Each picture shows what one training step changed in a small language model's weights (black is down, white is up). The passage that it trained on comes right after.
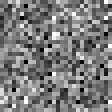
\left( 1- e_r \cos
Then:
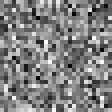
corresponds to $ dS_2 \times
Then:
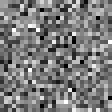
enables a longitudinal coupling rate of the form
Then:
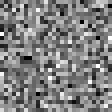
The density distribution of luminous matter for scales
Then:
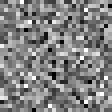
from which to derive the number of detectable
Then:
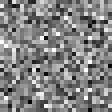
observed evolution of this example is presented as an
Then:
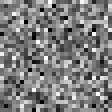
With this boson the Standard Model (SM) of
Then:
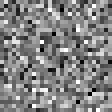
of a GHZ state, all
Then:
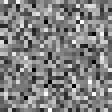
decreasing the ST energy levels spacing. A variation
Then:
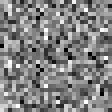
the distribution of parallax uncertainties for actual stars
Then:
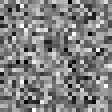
index (index with largest correlation in magnitude)
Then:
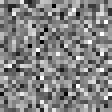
For Q-band observations a slightly different observing
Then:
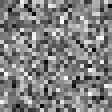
behavior which is the background for our model in this
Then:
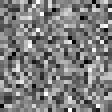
result is still preliminary. What is
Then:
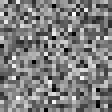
the kernel items in a cluster represent that
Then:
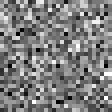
is the underlying matter overdensity. Hence the corresponding
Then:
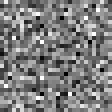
sufficiently close to the inflection point, and
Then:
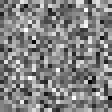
IB in the low energy representation of the axial
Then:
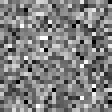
but to future projects as well.
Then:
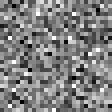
fitted without latent classes or DIF
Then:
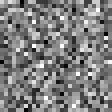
system would approach the performance of the combined system is
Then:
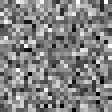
and out of $\cket{m''}$.
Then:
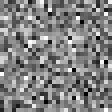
is, bosonic modes which satisfy the resonance condition
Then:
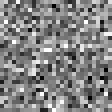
the other is Fig. 4: Messages
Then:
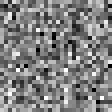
conditions opens new avenues for understanding the
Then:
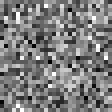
mesons $P$, where $P$ is one
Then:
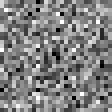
a thin film of deposited material opposite
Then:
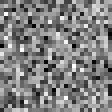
one-dimensional velocity dispersion of 175
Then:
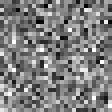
communities corresponding to the three topics and the
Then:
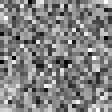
is observed that the antenna aperture under
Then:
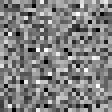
appropriate in any application and in principle (see
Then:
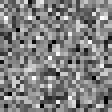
is calculated as a weighted average of the scores assigned
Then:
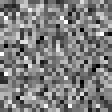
components are injected into a separate III. The III
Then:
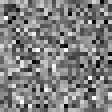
shows a similar behavior as that for silicon
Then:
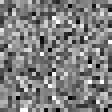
\omega +1\right) (4 H
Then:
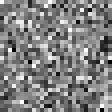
First, we model for the first time dynamic failure
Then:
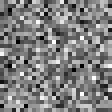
with the magnetic field of the effective thickness of the
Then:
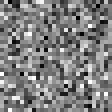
can imagine traversed in either direction.
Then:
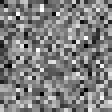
by the proximity of the surface.
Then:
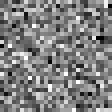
It aspires to provide efficient determinism with
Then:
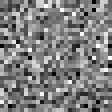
arises from demographic heterogeneity in
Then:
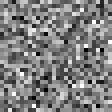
for (a) and $ E_y =
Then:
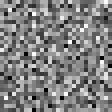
estimates. SPECS estimates the model
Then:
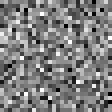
membrane composition is coupled to the local membrane
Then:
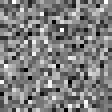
alignment in LLM outputs. We tested all strategies
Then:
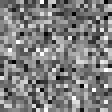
doing ( 2 + e $\widehat{}$
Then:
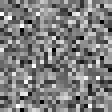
as to keep with the conventions of
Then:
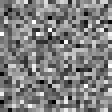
ec}$. Finally, set V is like set
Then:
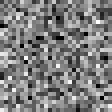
solution manifold. This formulation allows us to identify spatial
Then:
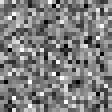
Intel generation 9 and 12 GPUs in terms
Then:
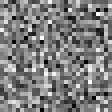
for the nonequilibrium distribution. The physical interpretation and
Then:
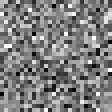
the heuristics joined in one
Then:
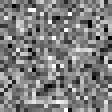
operate on the DNA via numerous feedback
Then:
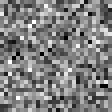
it grows linearly with the size of the
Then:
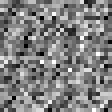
RADYN we can more easily study
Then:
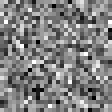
the behavioral profile of the sender from
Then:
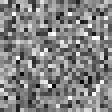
4, the inner disk radius ($r_{\rm
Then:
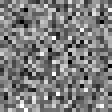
spectrum. \label{spek3}}
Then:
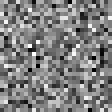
the dip becomes deeper because the impact of
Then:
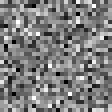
composite resonances in the wave functions of $b,
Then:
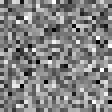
obtained by \cite{taylor11}
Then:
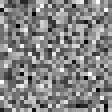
and innovative[10,14].
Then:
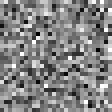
rapidly than previous generations, we suggest that
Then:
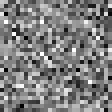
a cosine annealing learning rate ranging
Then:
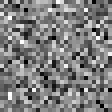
with exact matching, as fuzzy matching allows
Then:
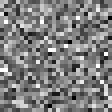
a bubble for different values of
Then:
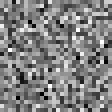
Coulomb collisions and the excitation of metastable levels should
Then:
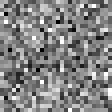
a physical property $F$ is prefixed for
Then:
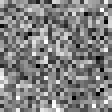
probability of detection and the statistics. The
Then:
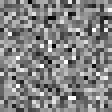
Planned further research includes adaptation of the
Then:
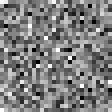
12 independent variables, covering the selected set of order
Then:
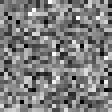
{\normalsize \hspace*{-8pt}Department
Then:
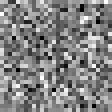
and the dot system. With a tunnel coupling only
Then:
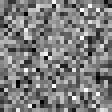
dimensional Hilbert space. To aid in relating
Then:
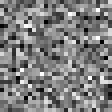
phosphate buffer was used to
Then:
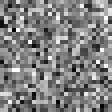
imaginary parts of theoretical $\chi$ matrices,
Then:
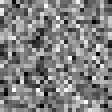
there exists an agent $i$, called a
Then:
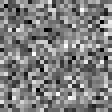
of Fig.~\ref{Overview} shows
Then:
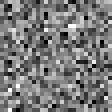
\maketitle \begin{abstract} This work,
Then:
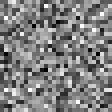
local pseudopotentials for the valence
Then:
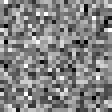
much lower frequency region (from a few
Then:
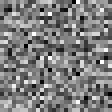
Unfortunately, additional observations from the same
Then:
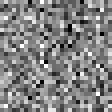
was carried out at Ooty Radio
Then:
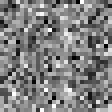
resistance ($r$) versus bias voltage and
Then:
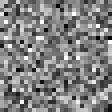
a SMBH binary that inspirals
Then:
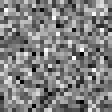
modified after it is manufactured, this
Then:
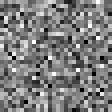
probabilities. Such quantities can be extracted from experimental measurements
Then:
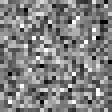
but makes it still deeper for Cycle 21
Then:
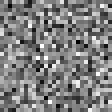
facts strongly suggest that the structural differences amongst
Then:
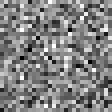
shown for comparison. Since the experimental data from
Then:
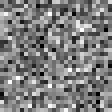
ab}^{b}$. We wish to only keep
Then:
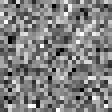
the intriguing fact that
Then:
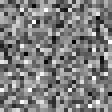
reach this conclusion with a more conventional analysis of the
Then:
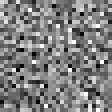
the nanodiamonds' impurity
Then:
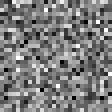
\date{Accepted for publication by
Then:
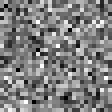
of RFI (top panel), and after
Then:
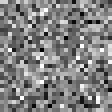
which are not crucial for our problem. There are
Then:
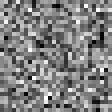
the Galaxy (Tables 3–10).
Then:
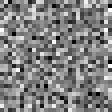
on the Regge calculus of asymptotic behavior
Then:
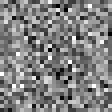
for the characteristic angle $\theta_c$ for
